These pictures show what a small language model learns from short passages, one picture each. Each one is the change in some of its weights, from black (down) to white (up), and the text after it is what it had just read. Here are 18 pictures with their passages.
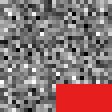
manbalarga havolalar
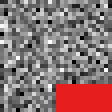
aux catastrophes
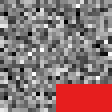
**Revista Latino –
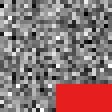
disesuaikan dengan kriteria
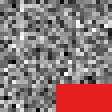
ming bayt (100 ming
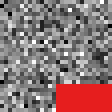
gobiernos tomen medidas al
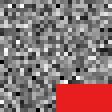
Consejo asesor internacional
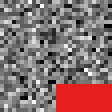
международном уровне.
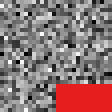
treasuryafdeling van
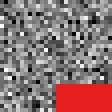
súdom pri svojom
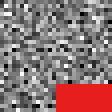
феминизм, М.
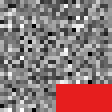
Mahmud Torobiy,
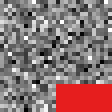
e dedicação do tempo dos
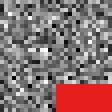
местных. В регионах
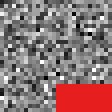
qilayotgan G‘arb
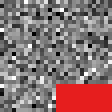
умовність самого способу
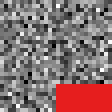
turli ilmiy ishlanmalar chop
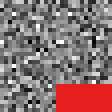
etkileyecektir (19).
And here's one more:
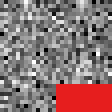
zawartości materii
